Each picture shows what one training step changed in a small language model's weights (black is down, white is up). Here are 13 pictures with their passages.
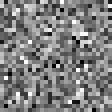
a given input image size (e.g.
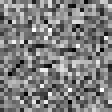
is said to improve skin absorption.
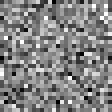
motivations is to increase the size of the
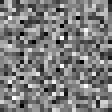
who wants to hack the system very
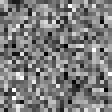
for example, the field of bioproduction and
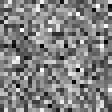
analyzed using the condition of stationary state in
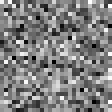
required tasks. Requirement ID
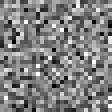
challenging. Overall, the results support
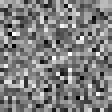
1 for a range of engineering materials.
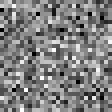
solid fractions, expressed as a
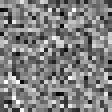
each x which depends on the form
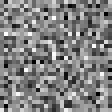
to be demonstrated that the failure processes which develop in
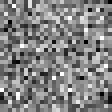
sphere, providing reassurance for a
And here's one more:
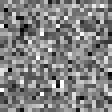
K. Vahaplar, C.
